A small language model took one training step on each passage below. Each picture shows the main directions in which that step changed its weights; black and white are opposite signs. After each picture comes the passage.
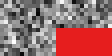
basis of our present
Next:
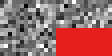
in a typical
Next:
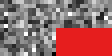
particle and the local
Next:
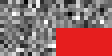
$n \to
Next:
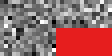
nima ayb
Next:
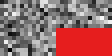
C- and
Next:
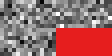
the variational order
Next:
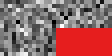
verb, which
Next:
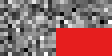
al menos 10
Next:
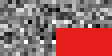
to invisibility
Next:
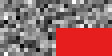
in Fig.
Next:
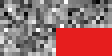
binary, according to
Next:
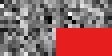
analogous are the
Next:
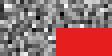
is constructed to
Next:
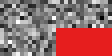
the Dipole
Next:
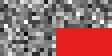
employé's de
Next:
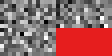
$T$ and
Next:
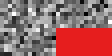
manage worker
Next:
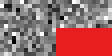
are plotted for
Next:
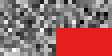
of Tunka
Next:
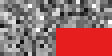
build novel quantum
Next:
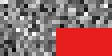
perspectiva docente
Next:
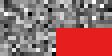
reason is that the
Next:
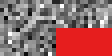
a reflection of
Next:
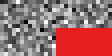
de desarrollo
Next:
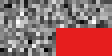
of LS I
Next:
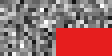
la mitad de
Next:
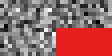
participants do not
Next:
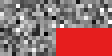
Politik oder
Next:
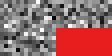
y actitudes
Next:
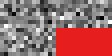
ways to improve
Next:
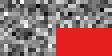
traffic and some
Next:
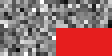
moving at the
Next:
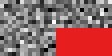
update scheme to
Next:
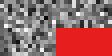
Repeating this
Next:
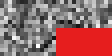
of the loss of
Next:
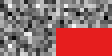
the nuclear magnetic
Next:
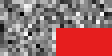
first discuss the
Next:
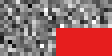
into development patterns,
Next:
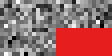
a simple power
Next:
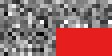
a dynamic algorithm.
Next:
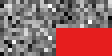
energy region made by
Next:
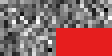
públicas mais
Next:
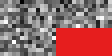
on the basis of
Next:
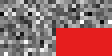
eski materialni
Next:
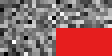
its walls and
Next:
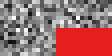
of spectra of
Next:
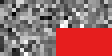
syntax of
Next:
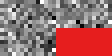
garantir a
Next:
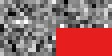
maximal MC
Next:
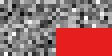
un cadre
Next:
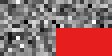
de experiências e
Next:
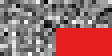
resultará no
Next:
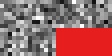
basis where the mass
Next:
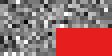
de la industria
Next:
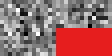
Academy of
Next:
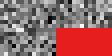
data were the
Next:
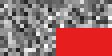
concentrations, as
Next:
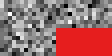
the probability of
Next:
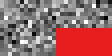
The top and bottom
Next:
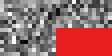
the particle number of
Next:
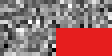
use in the
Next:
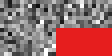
Advancing a
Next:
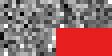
are unknown matrices
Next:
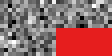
and (e)
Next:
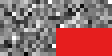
ligament at
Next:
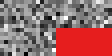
den nationalen
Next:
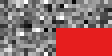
in questione
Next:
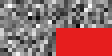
the THz range
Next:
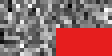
with these two major
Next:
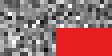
no haya
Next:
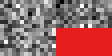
group of 17
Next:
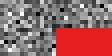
kelgan yosh
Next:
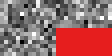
As a consistency
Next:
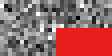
spectra down to
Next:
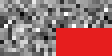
the survey.
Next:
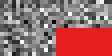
yozma va
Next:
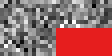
systems, a critical
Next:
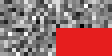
obtain the shift in
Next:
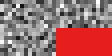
the ID dependent
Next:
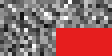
extensive numerical simulations
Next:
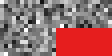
pesquisados indicaram
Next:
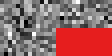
Nu wil
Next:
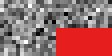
the parameter space
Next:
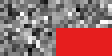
EN LOS
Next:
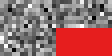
-- increase the number
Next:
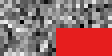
state of the four
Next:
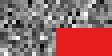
the proper way of
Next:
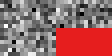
It may not be
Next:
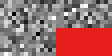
tractable, we
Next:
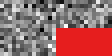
information enables us
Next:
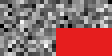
healing agent
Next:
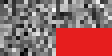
presented two general design
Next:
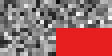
as a consequence
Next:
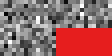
Звіт про
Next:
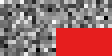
- Aplicativos
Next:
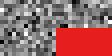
O nível de
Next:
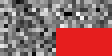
do not fully
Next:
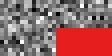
ею исследования
